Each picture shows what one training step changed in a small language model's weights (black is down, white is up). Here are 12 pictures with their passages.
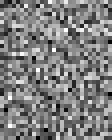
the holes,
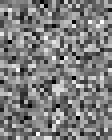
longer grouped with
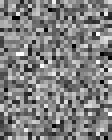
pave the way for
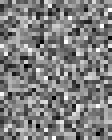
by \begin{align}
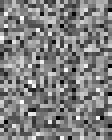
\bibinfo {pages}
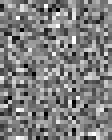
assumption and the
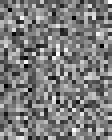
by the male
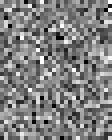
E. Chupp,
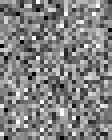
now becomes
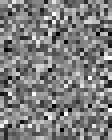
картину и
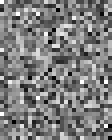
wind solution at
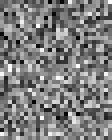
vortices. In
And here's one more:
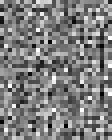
nikoliv pro
